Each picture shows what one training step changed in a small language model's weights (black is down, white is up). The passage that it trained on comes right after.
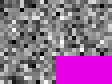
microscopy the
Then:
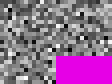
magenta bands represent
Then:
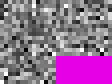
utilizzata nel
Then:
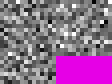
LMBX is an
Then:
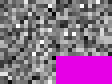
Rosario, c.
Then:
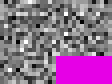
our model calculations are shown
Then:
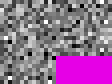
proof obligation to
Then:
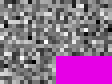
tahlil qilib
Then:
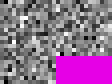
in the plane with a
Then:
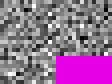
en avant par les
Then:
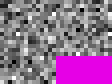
Schanz average temperature,
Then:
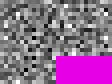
partial observation process
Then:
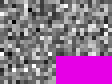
we revisit the
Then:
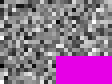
of three nodes with
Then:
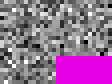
los que la forma y
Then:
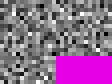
experience at the
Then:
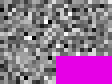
the pion field are
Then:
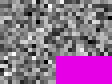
In this regime the interaction
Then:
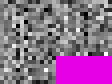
uma edição da
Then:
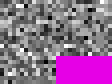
radiation. On the other
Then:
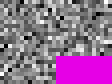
ENFS: that
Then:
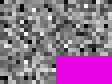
18- aprelda
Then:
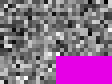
multipoles. The
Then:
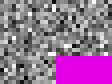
en el que aplicar
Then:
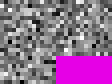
of patients had
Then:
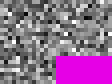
represents the electron polarization
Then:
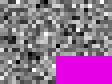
form $\nu_Y$
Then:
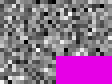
the longitudinal axis
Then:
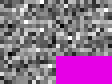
and we will not go into
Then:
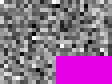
"Barcha bu
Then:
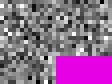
BL sections when compared
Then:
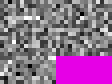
for money by the
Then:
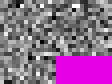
more complex geometries,
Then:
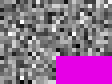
generated from a truncated
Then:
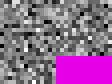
The etch resulted in
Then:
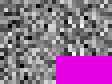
for which there is a
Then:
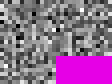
aims at a
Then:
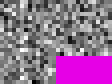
increase with growing
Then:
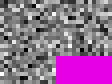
faoliyatini yanada
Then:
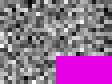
between the satellite
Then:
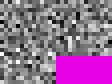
RECs; we
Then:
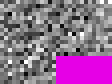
includes two nominal
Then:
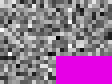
con las siguientes
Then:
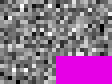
The first is near the
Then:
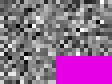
approach. For each experiment,
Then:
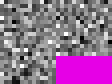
infinite array within
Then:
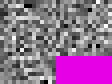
body or a
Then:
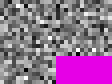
magnetization as
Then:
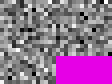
features but ignored
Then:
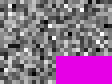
та путівник на
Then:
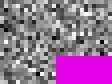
al neonato con
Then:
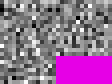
to evaluate and compare
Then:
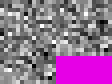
The magnetic field magnitude in
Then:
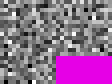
to the RP.
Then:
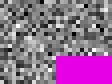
a few as high as
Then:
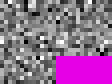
tem por missão
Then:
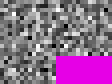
For the SE, its
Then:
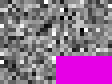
state vector $\Omega$
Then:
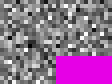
mum pishish"
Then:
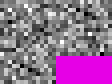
i giorni o
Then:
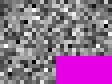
scaling strategy is presented
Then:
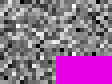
*Manual de
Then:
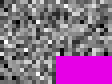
all” – Global
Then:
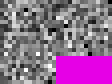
Dos Reis Alves
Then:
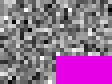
distribuídos em
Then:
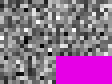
carried out so far
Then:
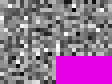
observed data introduced in
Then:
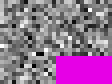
yönlerden de
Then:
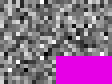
FAPESP in
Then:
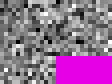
un periódico
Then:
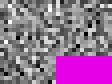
on their mass and electric
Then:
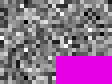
the recent all-sky
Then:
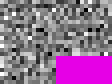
that the most natural case
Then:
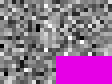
arrow in (c).
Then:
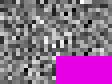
well. Therefore, a
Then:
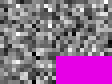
bilan, Men –
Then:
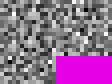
to plot the temperature derivative
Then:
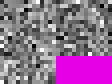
installation. These
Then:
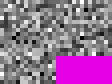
to be accelerated like
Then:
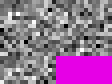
знаний» как части
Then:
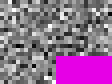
biri ayrı bir
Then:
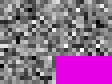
accuracy is achieved for
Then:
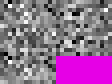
after Abu Ali
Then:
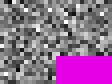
helicity density is
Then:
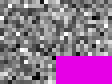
Comportamentos e
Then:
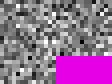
sólo que haya
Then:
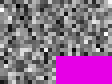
of 2 degree and using
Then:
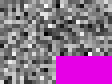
года / Н.
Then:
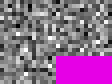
Bell, H.
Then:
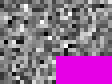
the Analysis of
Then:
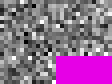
oscillations. At
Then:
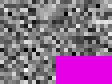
log-log plots of
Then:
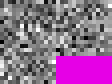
for galaxies of various masses between
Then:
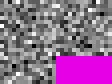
(QWs) can
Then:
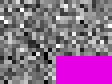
\end{figure} At
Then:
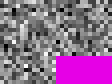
emissions. Growing
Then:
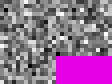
light curve) to 5
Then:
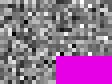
e promover a
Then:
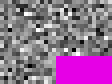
the state (see for
